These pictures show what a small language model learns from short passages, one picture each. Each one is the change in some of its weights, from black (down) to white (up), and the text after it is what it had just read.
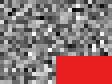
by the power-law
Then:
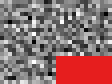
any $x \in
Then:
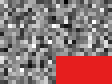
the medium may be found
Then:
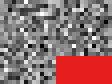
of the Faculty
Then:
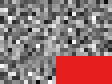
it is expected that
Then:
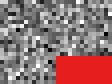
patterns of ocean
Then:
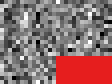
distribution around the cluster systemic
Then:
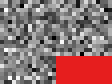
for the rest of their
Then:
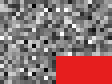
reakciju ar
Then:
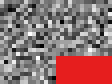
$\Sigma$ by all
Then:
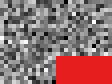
the direct method discussed in
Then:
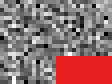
pre-computation of
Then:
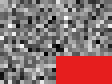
If a source was
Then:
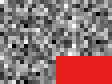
of reading assessment
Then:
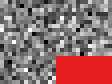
allowing the system to
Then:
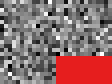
they have no known
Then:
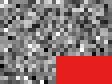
of disposal and
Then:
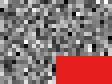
and system change. Table
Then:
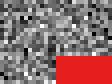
both evolve in a
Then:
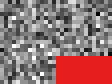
grouped in order to find
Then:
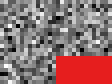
Table 2). In some
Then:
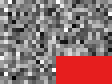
National de la
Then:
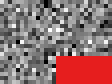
those of experiments.
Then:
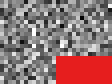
and how the velocity
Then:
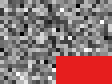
of resources for a
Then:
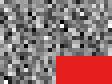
To achieve this
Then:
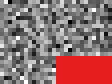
that time management is a
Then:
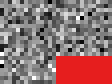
on a HPC is
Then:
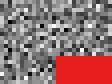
front while some
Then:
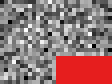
the small-scale
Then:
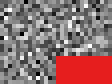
for shaping other
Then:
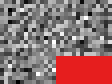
the U-Net,
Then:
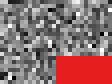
area selected is higher than
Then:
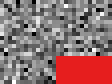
parametrisations of
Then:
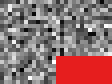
using synthetic proton
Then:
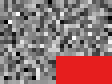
the next steps in
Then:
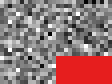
This expression needs to
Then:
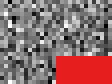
are hence worth
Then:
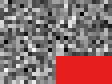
in construction of the
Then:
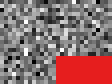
well with functional properties of
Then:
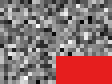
account a possible
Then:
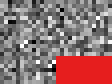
the QPU access
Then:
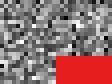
as a spiritual
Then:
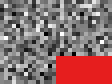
of ego car at
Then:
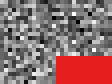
each condition with the
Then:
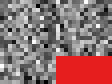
focused to analyse the
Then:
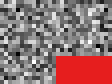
or undergoes an
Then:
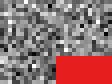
months, work has
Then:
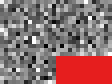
stakeholder related
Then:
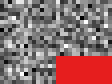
handled using APEX
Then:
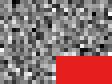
care regimen
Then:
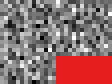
Rama Medical
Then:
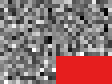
in many lattice
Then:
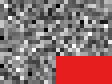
have adopted a
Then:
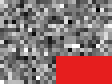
the concept is not well
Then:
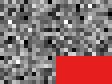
not least we report on
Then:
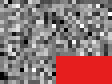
because there was a great
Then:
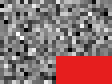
J_{+-} corresponding
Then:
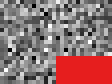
a crystal:
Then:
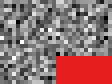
regime. We also
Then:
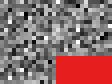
design and implementation are
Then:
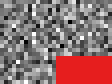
economic relations between the
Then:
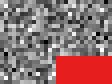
the green ones to
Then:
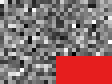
comprehensive overview
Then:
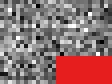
very sensitive to the
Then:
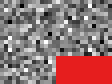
for $\Phi$ leads
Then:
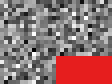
the fluctuations
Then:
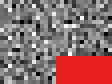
challenge of
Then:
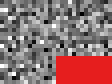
it is possible to generalize
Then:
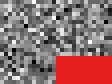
ought to have
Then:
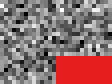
forty field equations are
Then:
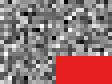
that collects
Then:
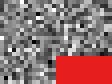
the restoration of
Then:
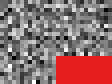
has not been taken
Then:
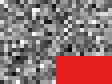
contact), clinical
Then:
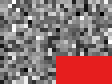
only one heavy
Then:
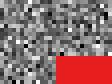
to improve LLM
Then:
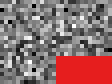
de Waard,
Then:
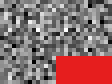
present, interoperability
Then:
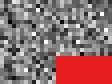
installed system. The
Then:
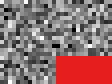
common envelope
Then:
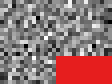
small number, typically
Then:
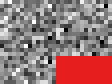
robots that
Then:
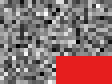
host of emission
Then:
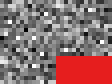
has been developed and
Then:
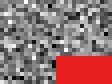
months limit in
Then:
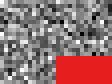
strain rate effect.
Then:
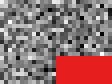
tasks compared to
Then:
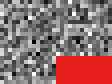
observed, these bound states would
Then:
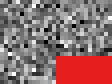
spp و
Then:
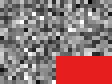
and will eventually be
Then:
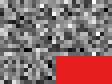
A Basis of an
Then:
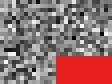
$g$ is the
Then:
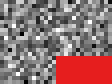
for uncertainty
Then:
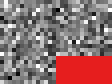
red color.
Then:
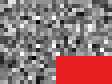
the particle masses
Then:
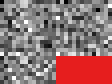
touchscreen while
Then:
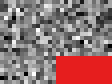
we plot the values of
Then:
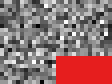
at high fibre
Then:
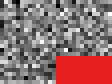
has been seldom
